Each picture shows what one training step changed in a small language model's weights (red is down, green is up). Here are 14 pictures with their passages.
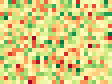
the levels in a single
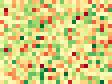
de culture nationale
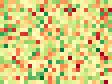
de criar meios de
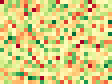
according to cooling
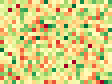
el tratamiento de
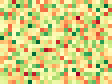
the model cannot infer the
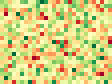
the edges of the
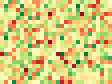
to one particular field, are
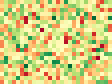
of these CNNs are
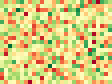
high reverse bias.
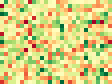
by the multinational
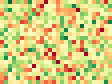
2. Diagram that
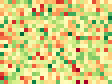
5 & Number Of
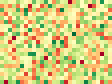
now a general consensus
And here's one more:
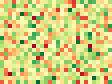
is available, which is
